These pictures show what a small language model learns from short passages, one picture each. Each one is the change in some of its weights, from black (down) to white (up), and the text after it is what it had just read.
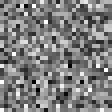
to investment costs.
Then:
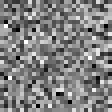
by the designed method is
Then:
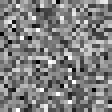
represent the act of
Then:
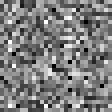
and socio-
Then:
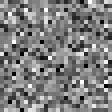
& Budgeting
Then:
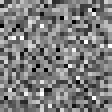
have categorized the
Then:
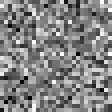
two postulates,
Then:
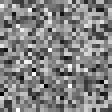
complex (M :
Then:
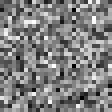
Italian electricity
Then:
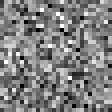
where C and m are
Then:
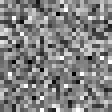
The duty ratio
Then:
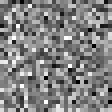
access online media have therefore
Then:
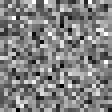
heuristic or
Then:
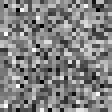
serving as an
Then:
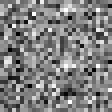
\forall z
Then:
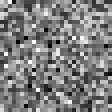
the universe’
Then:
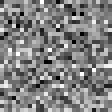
fluorides on the
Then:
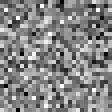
attitude of
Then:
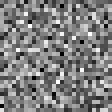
for an adult it
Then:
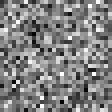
meant death of
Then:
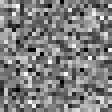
debates and those
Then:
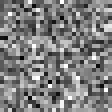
during the data transfer has
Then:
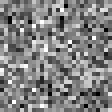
Procedure For this
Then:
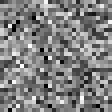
did not significantly differ
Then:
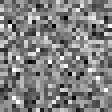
a macro level and
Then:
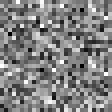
and the innervation
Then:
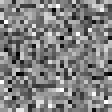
of community in the
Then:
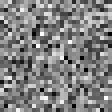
strategy which can effectively
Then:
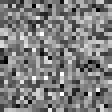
classification is one of the
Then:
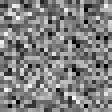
0 ° exit
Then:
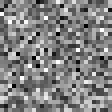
the court seised
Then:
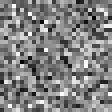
investigation were approved
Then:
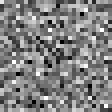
degenerative changes
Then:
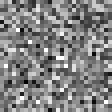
in humans.
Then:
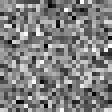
imaging system in the
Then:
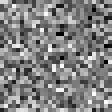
throughout the organization or
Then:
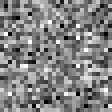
pre test and post test
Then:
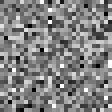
synthesize evidence,
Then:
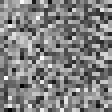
online databases that
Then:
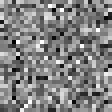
of aggressive
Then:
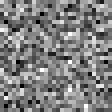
clearly because of
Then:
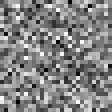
Solar panels
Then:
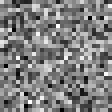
the case that the software
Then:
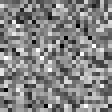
Simple and logical
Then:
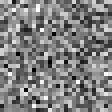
world based on specific
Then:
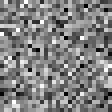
low (less than
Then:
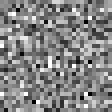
2 Description
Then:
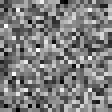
that country. It is
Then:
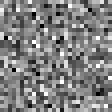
ignorance of
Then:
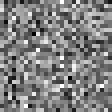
a very important role.
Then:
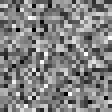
is added to 5 g
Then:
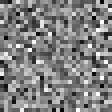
sharing as one of
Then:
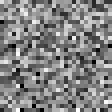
based on people following the
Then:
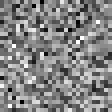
antioxidants from
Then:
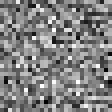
and fixed carbon were
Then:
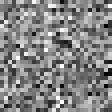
study of problems of
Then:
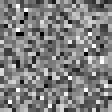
(Figure 3). Figure
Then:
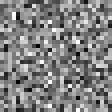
functional text. 2.
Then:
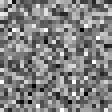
the control group in the
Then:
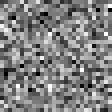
collecting required clay
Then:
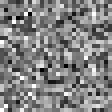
Influence of
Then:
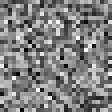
concerning and make
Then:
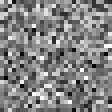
the learning process on learning
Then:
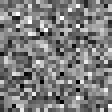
starve, may be
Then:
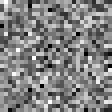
number of interesting
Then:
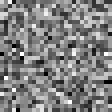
the workplaces
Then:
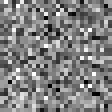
formula given in
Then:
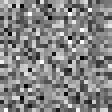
growing season. The results
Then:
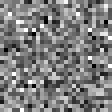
gained by a
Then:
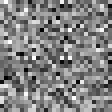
top priority by
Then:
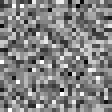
a growing season in a
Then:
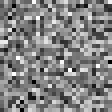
the liquidity risk
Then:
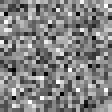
printing of a
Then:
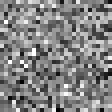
interpretation of the data
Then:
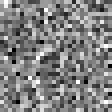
After that, when the
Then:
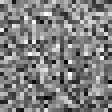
necessary to increase the thermal
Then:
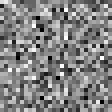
emotional maturity of
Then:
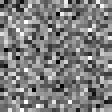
performed in a specialized
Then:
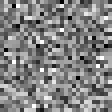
development of versatile
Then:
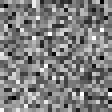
breast in cases where the
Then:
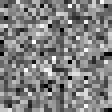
and experimentally validate
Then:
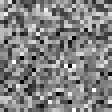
the animals of the
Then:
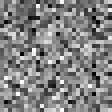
use of available water
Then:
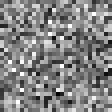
of the waste for
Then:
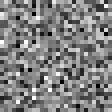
INDEX AS
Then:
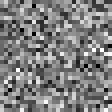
strength is used for the
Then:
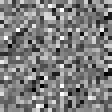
of a new generation of
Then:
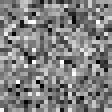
Then TMSE is
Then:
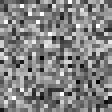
of the principal components
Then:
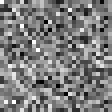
companies have procured
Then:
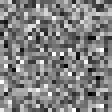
a superstructural
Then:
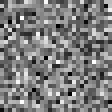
themselves from their
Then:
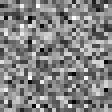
acidity and a
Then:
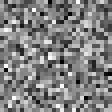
slight increase in the activity
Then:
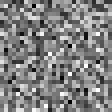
is a considerable
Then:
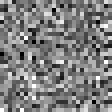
for integration of the processes
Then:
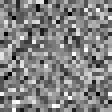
all sectors, including
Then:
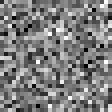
quite challenging to
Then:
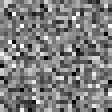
when the transistors
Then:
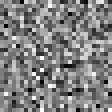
name such fixed
